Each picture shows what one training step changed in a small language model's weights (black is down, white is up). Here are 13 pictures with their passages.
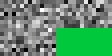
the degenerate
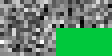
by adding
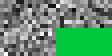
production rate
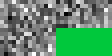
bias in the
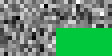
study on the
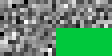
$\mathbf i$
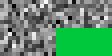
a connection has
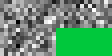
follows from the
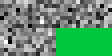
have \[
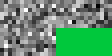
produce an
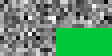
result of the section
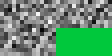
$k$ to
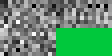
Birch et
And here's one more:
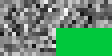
in $I$
